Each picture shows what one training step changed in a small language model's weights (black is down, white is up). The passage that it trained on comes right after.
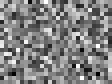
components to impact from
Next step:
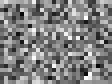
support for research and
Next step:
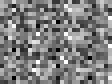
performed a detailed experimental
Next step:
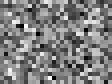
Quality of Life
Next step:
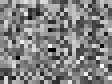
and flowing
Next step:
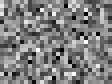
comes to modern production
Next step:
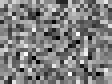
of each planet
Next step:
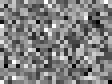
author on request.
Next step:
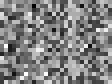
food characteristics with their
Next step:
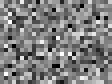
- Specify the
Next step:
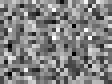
of burnout among
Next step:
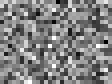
of the American Institute
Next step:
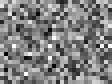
of times a day
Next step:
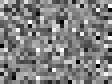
have been many experienced
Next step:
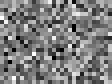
cover factor was used
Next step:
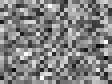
in the same
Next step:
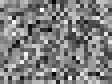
enhance organisational
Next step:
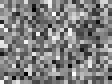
climate system whose effects
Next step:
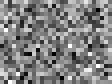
Strategy has been
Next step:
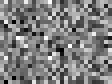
activity was a
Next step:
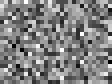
is sensitive to strong
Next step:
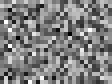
that involve reducing
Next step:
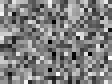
definition, creativity is
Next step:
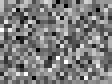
approach should make sure
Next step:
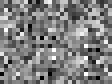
Evaluation Criteria
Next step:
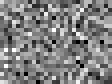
applicability. With
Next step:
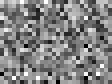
use and are not
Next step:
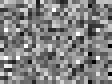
for 5 min.
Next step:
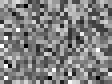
the teaching environment.
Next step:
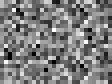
used (see
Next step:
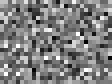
mustard fermented
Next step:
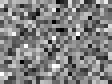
of workers, fear
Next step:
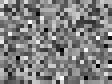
have been turned
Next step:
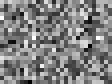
support related to the
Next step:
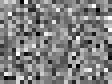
am to think
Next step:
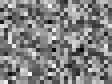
on assets of the
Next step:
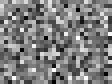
is transformed into
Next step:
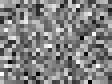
to my studies.
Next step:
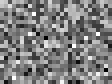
the node device using
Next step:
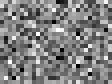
of two opposite
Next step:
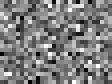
Our results indicate that
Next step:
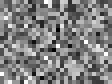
One of the emerging
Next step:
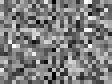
estimate of the survival
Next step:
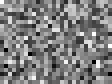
different reward models
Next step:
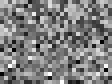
the comparative study
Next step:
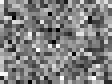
matter how many times
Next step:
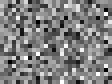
gave the result of
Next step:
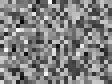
strong optical and
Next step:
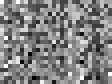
job possibilities,
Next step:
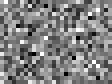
Predicting the
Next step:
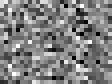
notes of a
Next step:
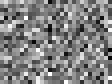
80% training and
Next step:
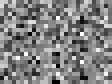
it is currently
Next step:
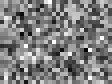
selective and agricultural
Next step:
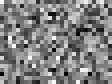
specifics of the
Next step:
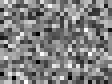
in ABTS
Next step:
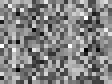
location tracking through cloud
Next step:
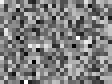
agent indeed improves
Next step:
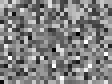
a guide for
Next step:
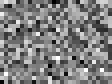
patient suffering from
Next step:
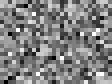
the emotional climax
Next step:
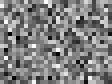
copy was made available
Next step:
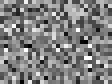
characterized by its
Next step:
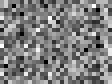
mg/kg dose
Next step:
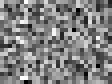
offer to the
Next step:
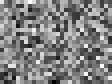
and high yields
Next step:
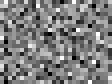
patients described some steady
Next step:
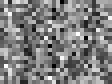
Panel A
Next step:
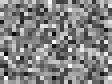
into ranks by
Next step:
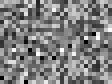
for bike
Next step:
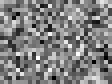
politics in
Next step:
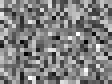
further elaborates
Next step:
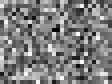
are happy to
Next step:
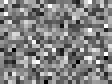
inbred lines
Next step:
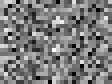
attempts were made
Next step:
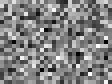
of the lower
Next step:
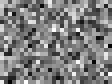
a person's identity
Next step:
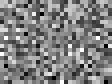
the conventional strategy.
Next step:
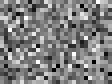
Poland without proper
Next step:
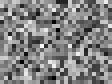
of net income and
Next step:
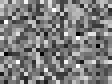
is significant difference.
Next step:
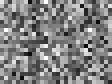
components and,
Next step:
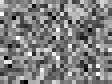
negative feedback that the
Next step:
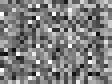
ion activity in mixed
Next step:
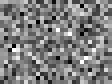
determine how common and
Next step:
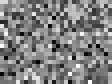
small groups to
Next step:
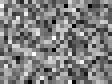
cause of illness
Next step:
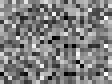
mechanism to test the
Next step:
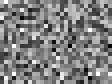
after extraction of the
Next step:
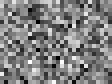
ID would be
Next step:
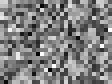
various activities, such
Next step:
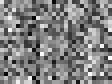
signals, such as
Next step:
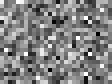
science and technology fields
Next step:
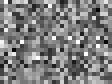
Civil Society
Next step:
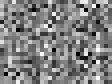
colitis such as
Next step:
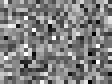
5 minutes,
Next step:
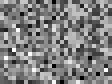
determine the residual
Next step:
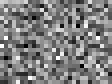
process. This
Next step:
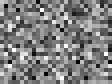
been updated and
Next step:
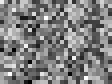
measurements, basic data
